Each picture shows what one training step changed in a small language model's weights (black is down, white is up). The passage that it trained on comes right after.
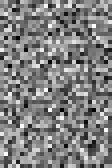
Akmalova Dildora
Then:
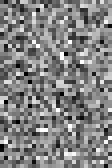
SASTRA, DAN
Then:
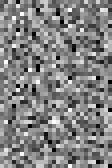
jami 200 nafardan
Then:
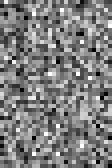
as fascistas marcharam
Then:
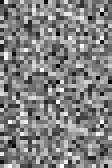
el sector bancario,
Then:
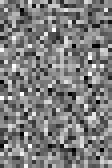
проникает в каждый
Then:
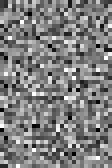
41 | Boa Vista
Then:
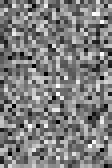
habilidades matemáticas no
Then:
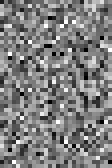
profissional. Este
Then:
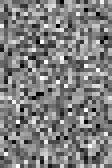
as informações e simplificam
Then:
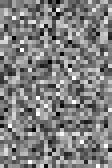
clearly states their
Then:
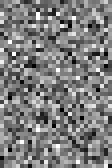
of strategische beslissingen te
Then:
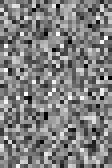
turkona, atama.
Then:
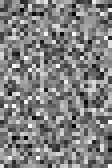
effets des ombrages de
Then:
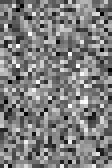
características de um dos seus
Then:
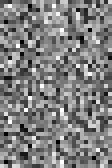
operatsiyasidan keyin
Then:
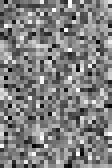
conduce de manera
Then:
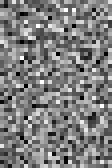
подходит для обозначения
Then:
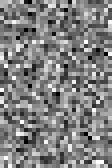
учасником розгляду
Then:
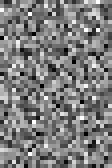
ayollar foydasiga
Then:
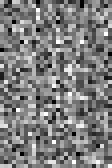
2 – Jelajah
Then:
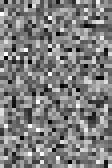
van het begin van het
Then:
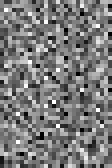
mencionar cuando los agentes
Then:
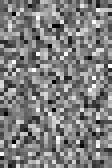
cada nível é composto de
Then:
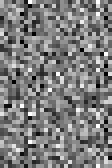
guruhga mansub
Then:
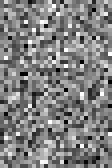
точки зрения
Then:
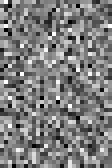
entre un conjunto de
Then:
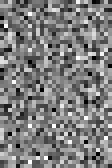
futuro e nos diz que
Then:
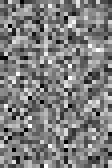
- бу узоқ
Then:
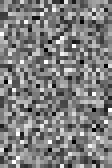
a strength of every
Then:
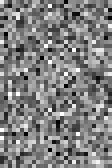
– «Старих
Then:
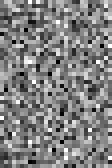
лабораторий под
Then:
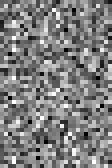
вибору професії,
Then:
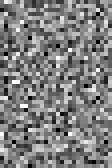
lentasimon usulda
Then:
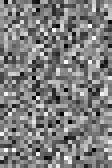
женщины: 78
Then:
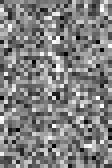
emas, bozoru
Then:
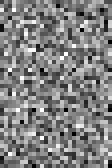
test ore li contes a
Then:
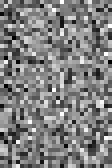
traduce en un proceso
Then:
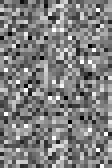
qabul qilish usullari
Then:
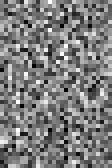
юмшаган бўлиб
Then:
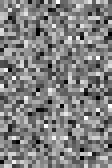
salınan bir hormon gibi
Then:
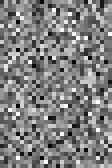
Educação Empreendedora,
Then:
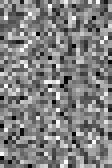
memuat kata-kata
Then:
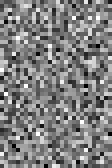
basada en la revisión de
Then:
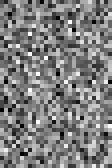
lingüísticas y sociales
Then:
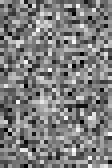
інститутів виховання
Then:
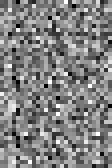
ushbu sho'balar
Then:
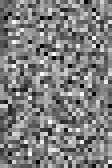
різновид цього
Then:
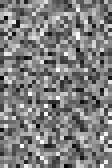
da EA no Estado.
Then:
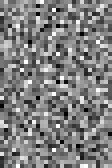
Artes observa-se a
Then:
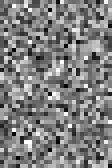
such questions – based
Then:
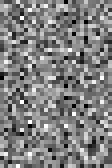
Abril Mai Junho
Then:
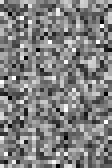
M.A. Jumaeva
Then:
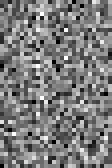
și mai ales asupra
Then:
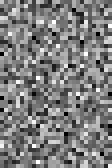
ansiedade por revelação
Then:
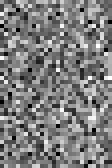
paradoja resultante no deja
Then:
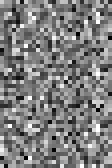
B+ ejecute el
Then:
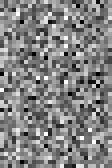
ва иш қидираётган
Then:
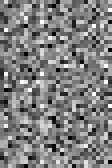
можливості для залучення
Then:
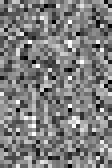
Rio Grande do Sul.
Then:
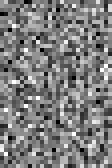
kennis te nemen van
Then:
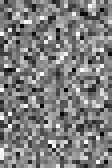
de continuidad en la
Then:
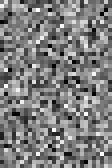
kuzatiladi. Muskul
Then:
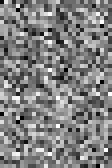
chimmat zulmidan
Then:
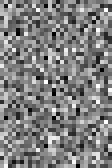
quả khảo
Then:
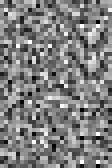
العليا في
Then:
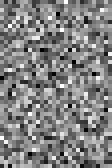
(The 10th World
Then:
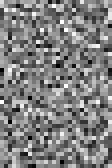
limitations co-exist
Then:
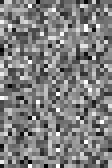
el objetivo que puedan
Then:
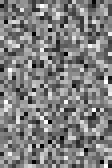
там є статтею
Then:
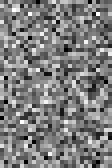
внешний вид
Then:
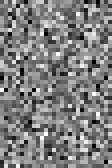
berilayotgan integratsion
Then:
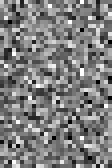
feuille de route
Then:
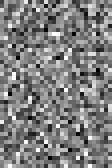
of food safety on the
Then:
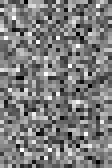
и потребностей
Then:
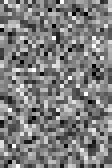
sunt făcute din
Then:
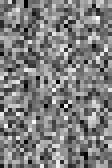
Mazkur hujjatlar
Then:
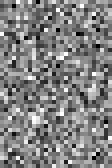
to the Romanian
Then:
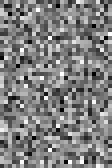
Permukaan batang
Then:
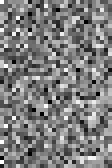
i rešavanja
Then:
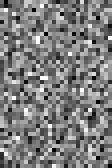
14 terület közül 3
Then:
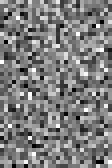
de aprendizaje que de
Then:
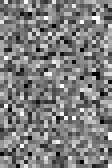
of purchase.
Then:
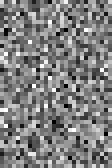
kigiz, an‘ana,
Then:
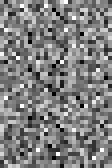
yetarli malakaga ega
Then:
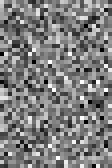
en la que se apoyan los
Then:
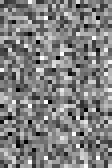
metabolik ta'siri
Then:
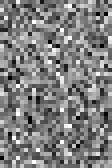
Pravilima o radu
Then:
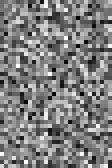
актуальності через
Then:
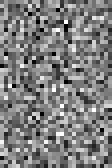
1966 yillarda Boburning
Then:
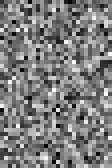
5. Jaeger,
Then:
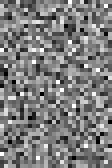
clima organizacional, el cual
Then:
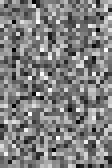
bo'lgan tajribalar
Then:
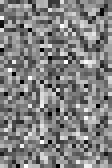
institución. En este contexto,
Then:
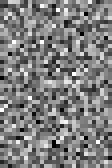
таъсир этувчи
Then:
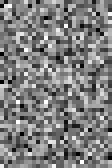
ва интонация сифати
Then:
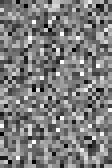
компетенции с целью
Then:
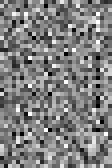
uspešnost korona
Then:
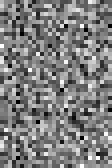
la publicidad,
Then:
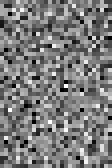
мірою залежить від
